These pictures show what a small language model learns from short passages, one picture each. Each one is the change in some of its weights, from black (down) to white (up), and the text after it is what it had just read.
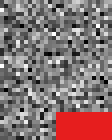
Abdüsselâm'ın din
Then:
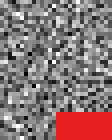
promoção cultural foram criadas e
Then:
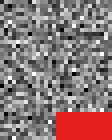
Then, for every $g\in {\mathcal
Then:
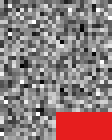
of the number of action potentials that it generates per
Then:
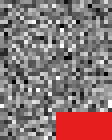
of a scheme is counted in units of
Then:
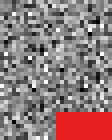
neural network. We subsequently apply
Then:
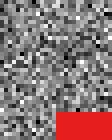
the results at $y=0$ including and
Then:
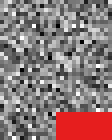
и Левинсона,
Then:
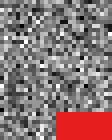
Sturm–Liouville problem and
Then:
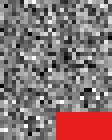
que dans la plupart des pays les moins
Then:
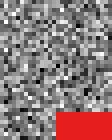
center point corresponds to the point of least negative
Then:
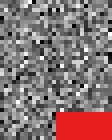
N – ishlab chiqilgan mahsulot
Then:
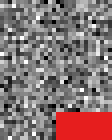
з леваторопластиком,
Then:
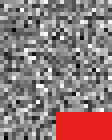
orbit in a stable circular orbit at
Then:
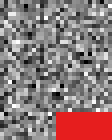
moeten worden of centrale
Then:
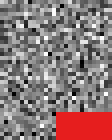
the construction of Pop III SN models for
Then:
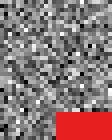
8EN Wales/UK }
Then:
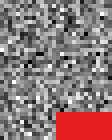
to screen for stroke in acute continuous
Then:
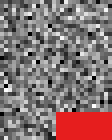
form a non-polynomial deformation ${\cal
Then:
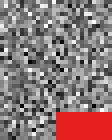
light profile of a bright star in the
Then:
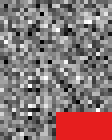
known as dimensional reduction to the nonminimal
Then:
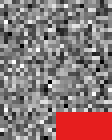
on $\mathbb{M}^d$, we write
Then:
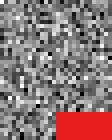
some deeper structure of the problem of demonstrating
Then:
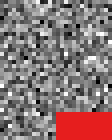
темп и формы работы
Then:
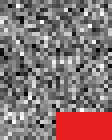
I+D por investigador. Gasto en
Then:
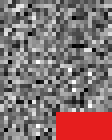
solicitados, já nas redes
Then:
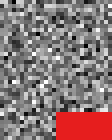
(LLM) using session
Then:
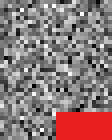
in the exponential case, and supposedly also
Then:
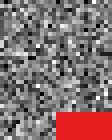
T. Estermann \cite{E}
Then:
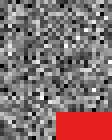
die Varianten müssen sowohl
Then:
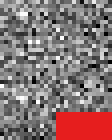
colors to photospheric abundances over
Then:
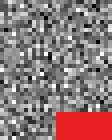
set $\{\alpha: \alpha=\beta+1,
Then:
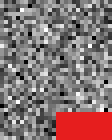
for all $f \in B(S)$).
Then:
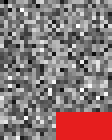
that $A$ defines a family of objects in
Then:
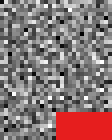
birlashtirishga katta e'tibor
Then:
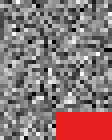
\pmb{i} \left(
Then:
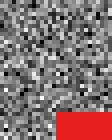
and then introduce a basic continuous time decreasing
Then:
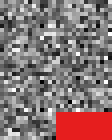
Endocrinol Met [en
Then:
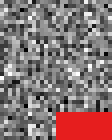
fundamentais ao ser humano é a
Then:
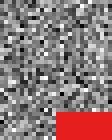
now predicts a width of the cross-over region
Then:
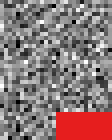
кому учившуся,
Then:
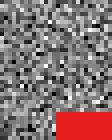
ценность ИГХ
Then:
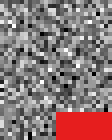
the basic monodromy operator, derived from
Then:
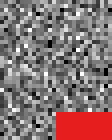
айви звичайної: -
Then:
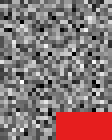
\cos (2\pi n \alpha_m)
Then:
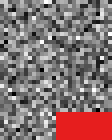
(For Kepler conics, being
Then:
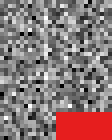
is too high. For this work the loss of
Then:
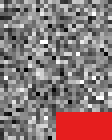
\Delta_{l} f | \leq
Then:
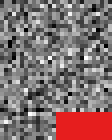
como un obstáculo importante,
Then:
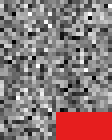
salomatligi mustahkamlash, inson
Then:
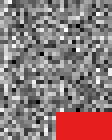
работе относительное
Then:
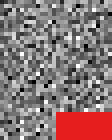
that an hypersurface $S$ in a
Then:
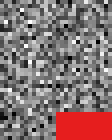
on the unique temporal distribution of the
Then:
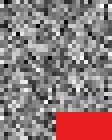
univariate and multivariate polynomial and
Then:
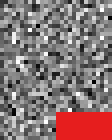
computing utilizes a computer network in which every
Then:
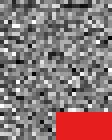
complex} if the canonical morphism ${\bf
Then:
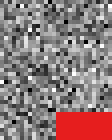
nogironligi bo'lgan shaxslarga,
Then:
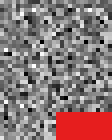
boundaries corresponding to the polar caps. Table 4
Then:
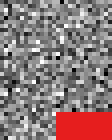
linearly independent set of a (separable)
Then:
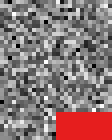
\delta_{P_j}, \quad {\mbox
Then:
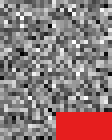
It's worth noting, however, that
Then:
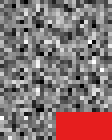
ihren gewöhnlichen
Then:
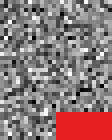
primarily in terms of {\em categorical
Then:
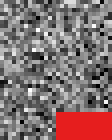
group (p-DMRG) method for large
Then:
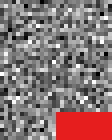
October 18). Overall Plan for
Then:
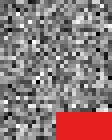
and ML-ready to feed into models of
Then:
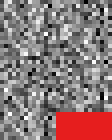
Country} % e-mail
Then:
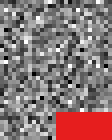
when the magnetic energy reaches a finite value
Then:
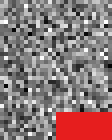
are in a regime of very high magnetic Reynolds
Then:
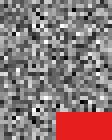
Innovation Central Perth, a
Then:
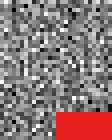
boshqalar). Ushbu ikki
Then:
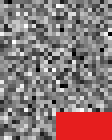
\end{array} \right),\quad
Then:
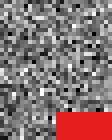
the sources with a descending
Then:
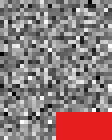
converges to the support of $L$ in
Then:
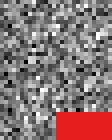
níveis de insolação eram mais
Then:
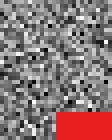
x^\gamma \hat{\bx} $
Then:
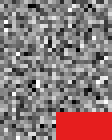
satisfies the condition $\psi _{\mu }(\omega
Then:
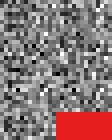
respectivos âmbitos de
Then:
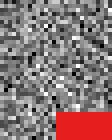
this rule it is possible to represent any
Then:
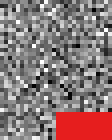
est nécessaire de penser un
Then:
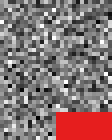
qishloq joylarda ajrashgan
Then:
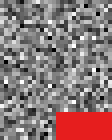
for the cylinder on AdS boundary. To
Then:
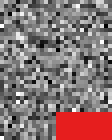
$F_{\lambda }$ is $i$-flat
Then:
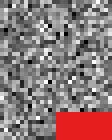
field we have the propagation equation,
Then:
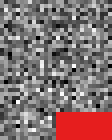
describir como aquella conciencia de la
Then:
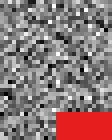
утрачивает смысл.
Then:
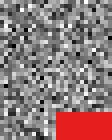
achieved via impedance matching of multiple
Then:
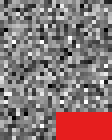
paper, we develop a general framework for the design
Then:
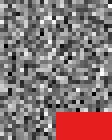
Skyrme Hartree-Fock
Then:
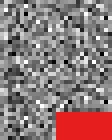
жойлашган ва кичик
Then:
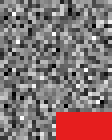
Ikilenç atlandyrmada
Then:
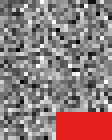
tarzi bolaning aqliy rivojlanishiga
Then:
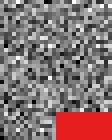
musuh. Allah swt.
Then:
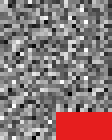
subgroup of $\F_{p^n}$, we will
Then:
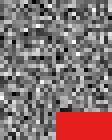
faptei, D.N. avea
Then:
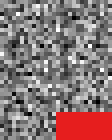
dwarf-nova eruptions is
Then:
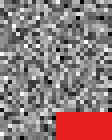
homogeneous subchain of $N=2L$
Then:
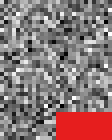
automatisation of calculations for multileg
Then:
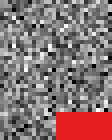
{\pl^2\Phi\over \pl
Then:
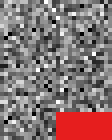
the CCD camera plane at time
